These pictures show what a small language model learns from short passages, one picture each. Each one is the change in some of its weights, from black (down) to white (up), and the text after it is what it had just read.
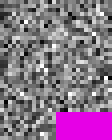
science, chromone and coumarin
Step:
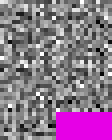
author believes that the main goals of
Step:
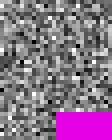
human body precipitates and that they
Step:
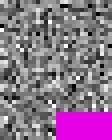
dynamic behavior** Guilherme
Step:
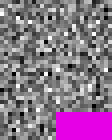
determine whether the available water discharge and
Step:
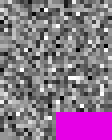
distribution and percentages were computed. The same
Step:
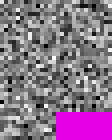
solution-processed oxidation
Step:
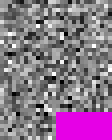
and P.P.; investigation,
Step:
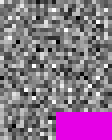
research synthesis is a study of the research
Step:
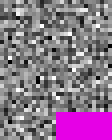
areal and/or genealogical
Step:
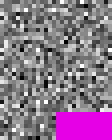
further stated that Foreign Direct
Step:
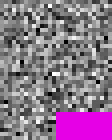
and socioeconomic dimensions of European
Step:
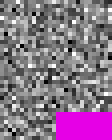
was completed in full, partially,
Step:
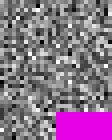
processing of tea affect tea
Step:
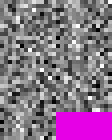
osteoporosis according to the
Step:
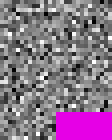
hand, computer searches have been without
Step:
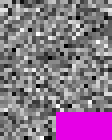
by temperature control. Besides, the
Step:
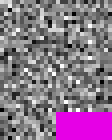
result of the recipient's failure to
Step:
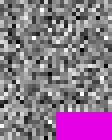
An excessive number of components, of which
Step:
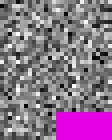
& Communication Studies Social
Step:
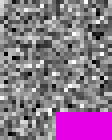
his research, he considers that democracy
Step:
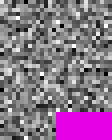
simple molecular models of fluids
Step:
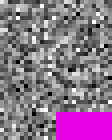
important role in plant nutrition because plants
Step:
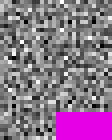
attend and, together, all study
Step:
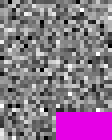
(College of Basic
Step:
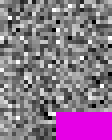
analytics with a 95% confidence interval
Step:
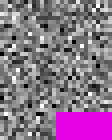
relation to the general cargo’s
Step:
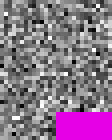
reductants in photogalvanic
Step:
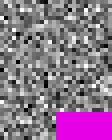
they were considered dangerous and lacked
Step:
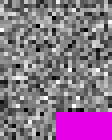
tuning deposition parameters, such as
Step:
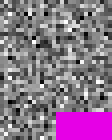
they all of the same kind? Are the
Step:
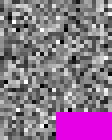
%z_eu if (chl <
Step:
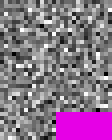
Berka & Creamer
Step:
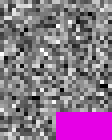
class that then one of the type declared.
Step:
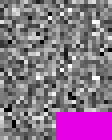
was registered with Prospero,
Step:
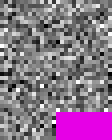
the day-to-day operations
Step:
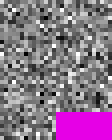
learning, Facebook usage activates
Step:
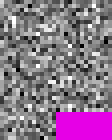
draws working range of a tower
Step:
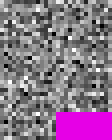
year; however, the highest
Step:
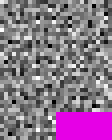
also key to addressing analysis experiments
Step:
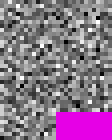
long run, respectively. However, economic services of
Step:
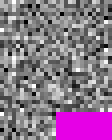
deficits and impairment in domain of
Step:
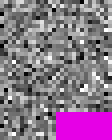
sufficiently fine-grained to
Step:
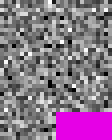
and LINGO software, respectively,
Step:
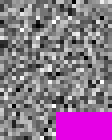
Chauffeur, respectively managed
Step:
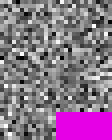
the maximum at which 100% conversion of
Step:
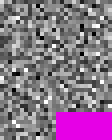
on frequency response function are considered,
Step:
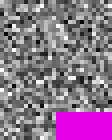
last year of term. Keywords
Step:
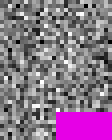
end. Augie is not shown to be a
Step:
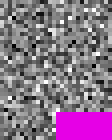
essential in the treatment of sick animals
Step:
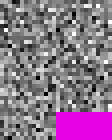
opinions (\bar{x} =
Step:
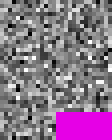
product delivery. In the current phase
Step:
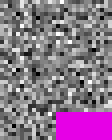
of 16 gold medals, 14
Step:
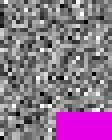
from *Lagrangian* view to
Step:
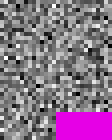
value which will be mentioned by each food
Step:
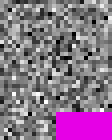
stage 4 at initial diagnosis or
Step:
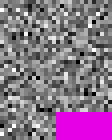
model outperformed CNN,
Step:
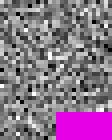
plant roots, which were kept in
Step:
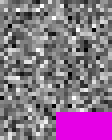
the whole force of the universe and
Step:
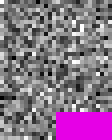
operators; insufficient maintenance;
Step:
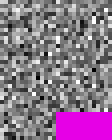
challenges, providing the child's needs,
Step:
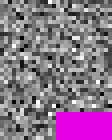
thoroughly checked and put
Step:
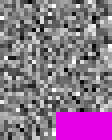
83% severe complications were observed
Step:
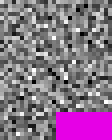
are constructed by using the test data based on
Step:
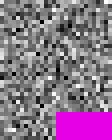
developed that measures six bipolar
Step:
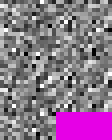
with n, p, d, t,
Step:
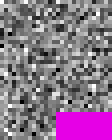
of mastering the language studied in
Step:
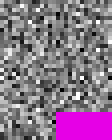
target of their critical stance is
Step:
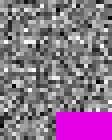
purpose. All the chemicals,
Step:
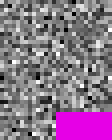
Characteristics Fig. 6 and 7 show
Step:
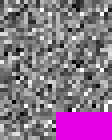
aziridines, olefins,
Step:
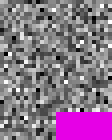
results from the LHC's 13
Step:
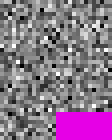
in Eq. (4) is usually
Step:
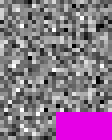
lower temperatures. The difference decreases with
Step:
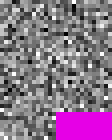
the fact that the Nickel complexes
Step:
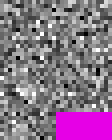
reign of Ahmed Takodar
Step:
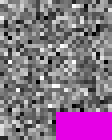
Regurgitation In Subjects
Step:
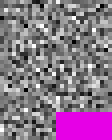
hybrid DL model to identify
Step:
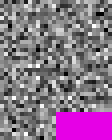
full-value feeding. To
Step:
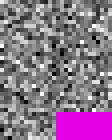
in the research and development of new chemical
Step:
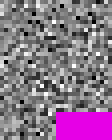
was created, with a sample of 19 from
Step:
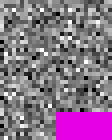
CSDP missions and operation
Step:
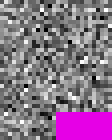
to be physically active 4.6%,
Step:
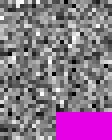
schemes among postnatal women was
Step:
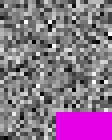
Exploitation and Dissemination
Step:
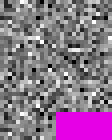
undergoing recent interactions -
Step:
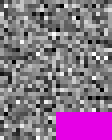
should be responsibly managed and
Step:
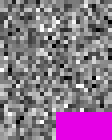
slopes, with the role of
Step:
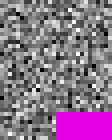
among the others supports mainly due to
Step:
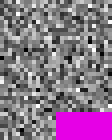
Suppliers are challenged to include in
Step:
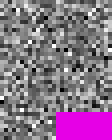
because a large number of journals, so
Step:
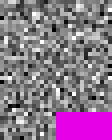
Beniák Faculty of
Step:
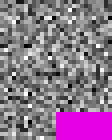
of diurnal excretion of
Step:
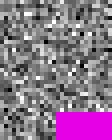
But $A \subseteq
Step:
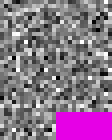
No. 5, a greater number of
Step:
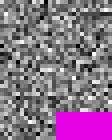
so far is presented in the chart
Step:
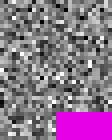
of North American
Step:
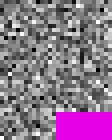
CHARREAUX G.
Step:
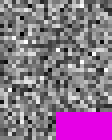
were many manatees in the river,
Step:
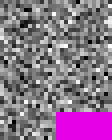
(Figure 1) must begin with
